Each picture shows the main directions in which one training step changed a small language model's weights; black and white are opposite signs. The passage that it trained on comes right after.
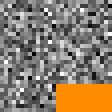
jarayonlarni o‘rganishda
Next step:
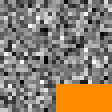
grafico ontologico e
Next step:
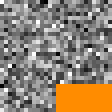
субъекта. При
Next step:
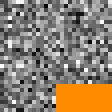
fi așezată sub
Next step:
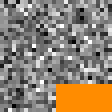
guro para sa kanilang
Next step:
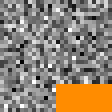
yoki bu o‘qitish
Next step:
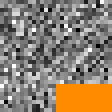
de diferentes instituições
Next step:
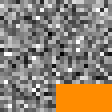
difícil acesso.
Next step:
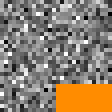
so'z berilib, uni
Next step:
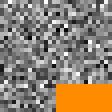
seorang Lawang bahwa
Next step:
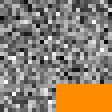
is ongetwijfeld
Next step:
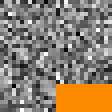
interagir, navegar,
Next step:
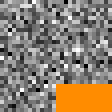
Do pyttannya
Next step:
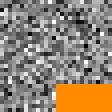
dan akhirnya organisasi
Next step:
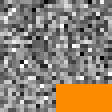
estão sobrecarregados
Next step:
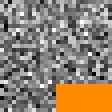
Annual Conference.
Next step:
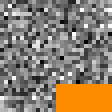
formula, table,
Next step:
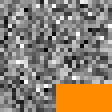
a pobreza, o
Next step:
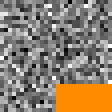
деп атайды
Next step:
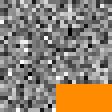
maxsus bilimlarni
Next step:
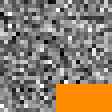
oshpazlik sirlari,
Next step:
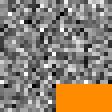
Empresas B Na mesma
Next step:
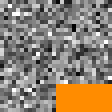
etilgan O'zbekiston
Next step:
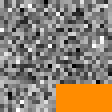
kapitalizmning ham
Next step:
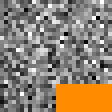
vector mosquito
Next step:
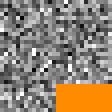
bo'lish, o'zga
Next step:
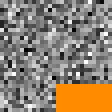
9 candidats sur 10
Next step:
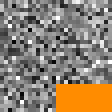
met en lumière
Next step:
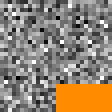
no ambiente digital é
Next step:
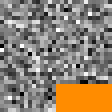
эксперимент по
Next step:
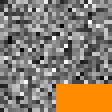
security rights over
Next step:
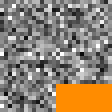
kabul ederler.
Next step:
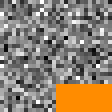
II, dan siklus III
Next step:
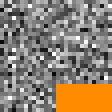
üzerine çalışma
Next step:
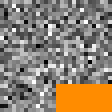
tashkilot vakillari
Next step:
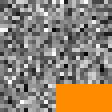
una estrategia política,
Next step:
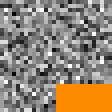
que podem contornar a
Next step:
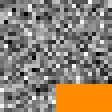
hurmat va ehtiromni
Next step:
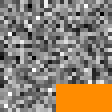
transmise din generație în
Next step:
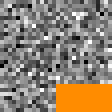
uchun ilg'or pedagogik
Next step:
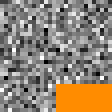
yönelik çözüm
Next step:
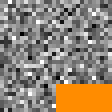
in our life.
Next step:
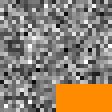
los desastres pueden
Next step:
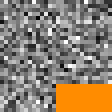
Zomin tumanining
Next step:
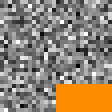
y periféricas, donde
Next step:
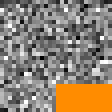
abordagem revela como
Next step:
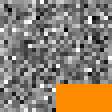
Mitglieder, die
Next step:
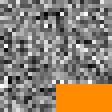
shot, the radiation
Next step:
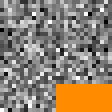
правонарушений в
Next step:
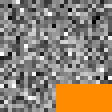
se centrifugó a
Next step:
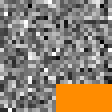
Надо отметить,
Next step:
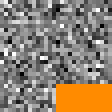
chiqiladi. Ushbu
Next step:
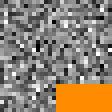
га і середній
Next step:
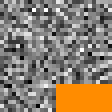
measure contact
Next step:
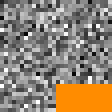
yaratishga ruxsat
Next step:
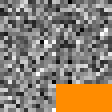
tashkilotda boshqa HR
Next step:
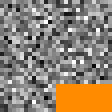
de los ítems, los
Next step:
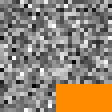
posouzena rizika
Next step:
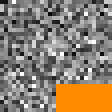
правовій теорії.
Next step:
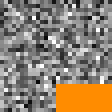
Opini Audit Hasil
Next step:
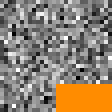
bilim manbalari
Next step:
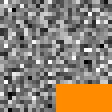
задачи оптимизации
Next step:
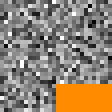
razumevanja govora
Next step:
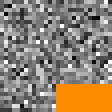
katta) bo'lgan va
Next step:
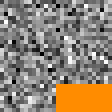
degetele arătător
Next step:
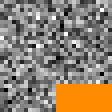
mutaxassis birinchi
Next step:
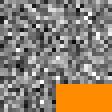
y posicionamiento se ven
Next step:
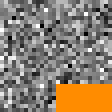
платформы, на
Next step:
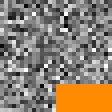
subte vi como un tipo
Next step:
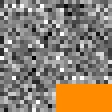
p. 45). Considerando
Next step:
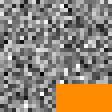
oğlu Mingəçevir
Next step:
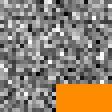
НБУ загалом.
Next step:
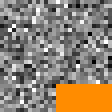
manhã, Rio de
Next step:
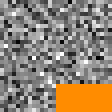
referem ao assunto.
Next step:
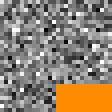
qualitative research
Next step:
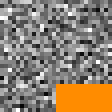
que aquellos que no han
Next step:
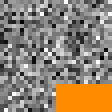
Jurayev, R. K.,
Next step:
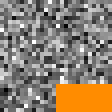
системы, но и
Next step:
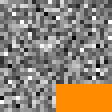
качеств позволяет
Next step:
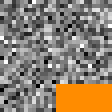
har guda goma sha
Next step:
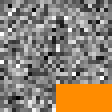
tasavvuf va fiqh
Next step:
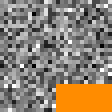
собі поглибило
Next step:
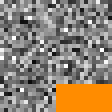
Finkenzeller - In
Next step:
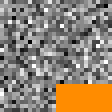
сумму в кредит под
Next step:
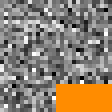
را مبتنی بر
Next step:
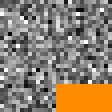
che possa ingaggiare
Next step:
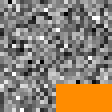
le roman en traitant un
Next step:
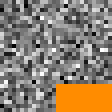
es ahí donde
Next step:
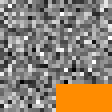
spune în comunicatul
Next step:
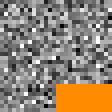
Acreditamos que à
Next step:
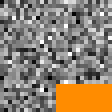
Maria Soares
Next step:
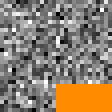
menyatakan bahwa
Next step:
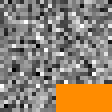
Nations Conference on
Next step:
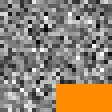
не е суштински
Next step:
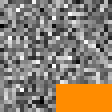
convivência com diferentes
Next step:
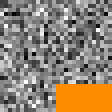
et al. (Mestranda
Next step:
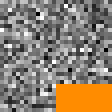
o polímero sintético
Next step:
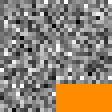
Tadqiqot LLC the
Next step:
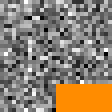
para Família.
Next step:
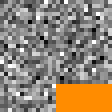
Improving the social and
